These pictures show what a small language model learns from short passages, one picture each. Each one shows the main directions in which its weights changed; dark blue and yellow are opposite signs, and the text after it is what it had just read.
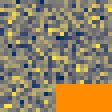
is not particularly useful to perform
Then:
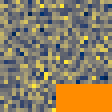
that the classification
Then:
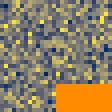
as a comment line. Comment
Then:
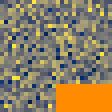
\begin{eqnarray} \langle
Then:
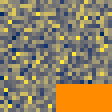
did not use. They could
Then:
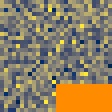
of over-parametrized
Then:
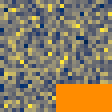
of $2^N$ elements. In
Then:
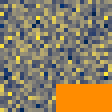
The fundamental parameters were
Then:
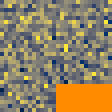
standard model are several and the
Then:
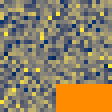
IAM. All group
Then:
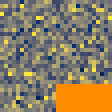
The vertical black dashed
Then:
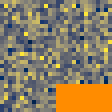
now define optimal and greedy
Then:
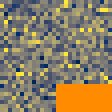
upper bound, we get
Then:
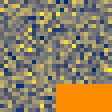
the evolution. Now we can
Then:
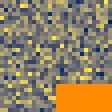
Figs. 9(a) and
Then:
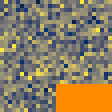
in the system such that cooperative
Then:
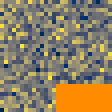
Plus, again, the
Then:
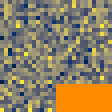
where $\Omega_H$ is the
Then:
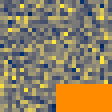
from part (i) using induction on
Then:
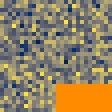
protocells --- a process
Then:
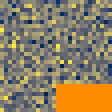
normal regime}, otherwise
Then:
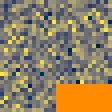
statements made in his previous
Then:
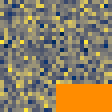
$C$ such that the resulting
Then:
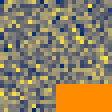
matrix implies the existence of additional
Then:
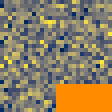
is transmitted when the
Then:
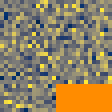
A similar argument as above gives
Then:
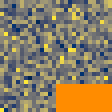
for minimizers of a class of
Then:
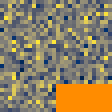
paper is as follows. In Section
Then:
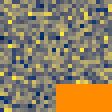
to derive the map from a
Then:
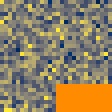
$\Vert\ \Vert_m$
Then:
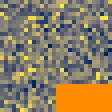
the $\kappa$ and $\psi$
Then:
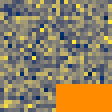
$$ by assumption. But then one
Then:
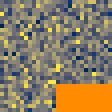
Symmetric statistics,
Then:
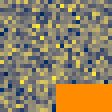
achievable quite effectively
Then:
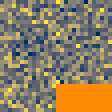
fix arbitrary balls
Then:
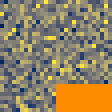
Applying the coordinate transformation
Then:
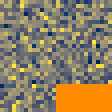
decimals of some real numbers,
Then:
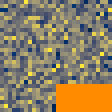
the $z$-axis thus their
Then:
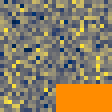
which justifies the need for
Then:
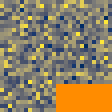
- S_n$ denotes all
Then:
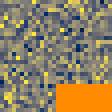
Dropping the nonlinear terms and
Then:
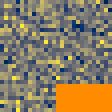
\in E} \in \mathcal
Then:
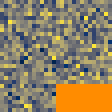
any given contact, a
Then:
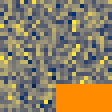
Data System. This
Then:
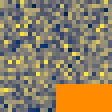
Spaghetti boundaries
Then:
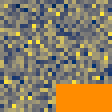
The Optical Monitor
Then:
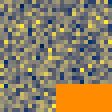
ON HILBERT
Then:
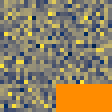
work in the standard quantum graph framework
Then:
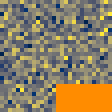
The parameter $a$ is fixed as
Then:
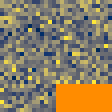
$\gamma (0)$ represents
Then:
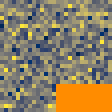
filled with cold axions
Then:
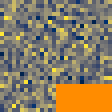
($A$ is the horizon
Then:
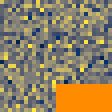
hand, we recall that in the
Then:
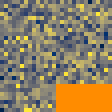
the operation count of the
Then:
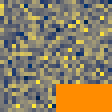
$N$ or less than zero is
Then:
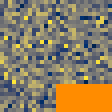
the MZMs is set to
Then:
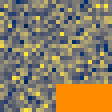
offsets between the observed
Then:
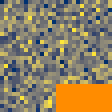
formulation in which the integrals
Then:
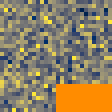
location of the source, the
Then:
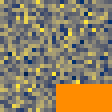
such that for every $\varepsilon \in
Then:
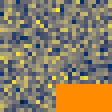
We impose a restriction on
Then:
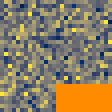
propose that the universe may be more
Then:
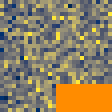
for $f(z)$ in
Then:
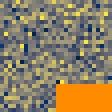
into a fully automated
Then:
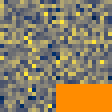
above $T_{\rm CMB}$.
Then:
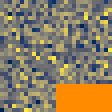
perform a linear analysis of the
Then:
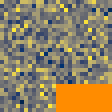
in the reciprocal space
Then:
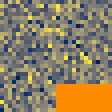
$X_c$ contains a
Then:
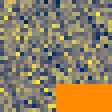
be Skolem functions corresponding to
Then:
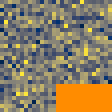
\overline{u}$. In this section,
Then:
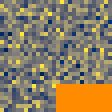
this study. Table 1.
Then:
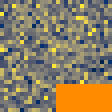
In this paper, we presented a proof
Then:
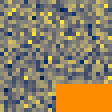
two approaches of classical and quantum
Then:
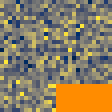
focus on the cases where
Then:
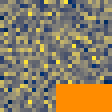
will show that this relativistic effect
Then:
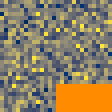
$\mathcal{B}_n$ and each
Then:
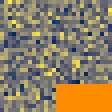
parameters in the simulation have a strong
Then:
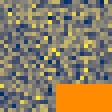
shows the influence of magnetic
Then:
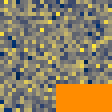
for an indication that most recently
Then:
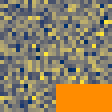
the only case -- although,
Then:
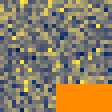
of $H^\ast (W^l
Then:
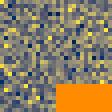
not non-trivial groups is
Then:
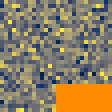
be assigned to electronic
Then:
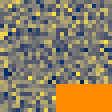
Theorem 3.5.5 of
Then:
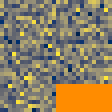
\] induced by the corresponding inner
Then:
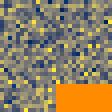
couplings is sticking the
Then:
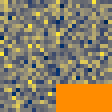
nulls rejected ($V$
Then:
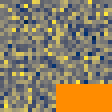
inflationary stage. Thanks
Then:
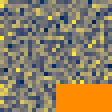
Selected works.
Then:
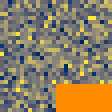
beam combination scheme,
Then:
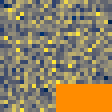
due to the readily
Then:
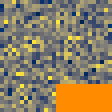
polytopes} Here we
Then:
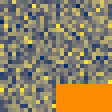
\int_{\Delta -\hbar \omega
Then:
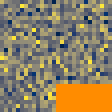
show the following: \begin{lemma}
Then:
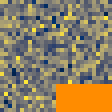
Assume these two nonzero
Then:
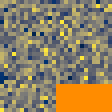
\vert \norm{\Gr
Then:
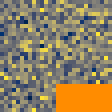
the early and late-time
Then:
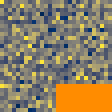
couple of settings, as is
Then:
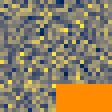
the three observables, we
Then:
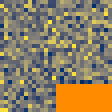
using sign restrictions and/or
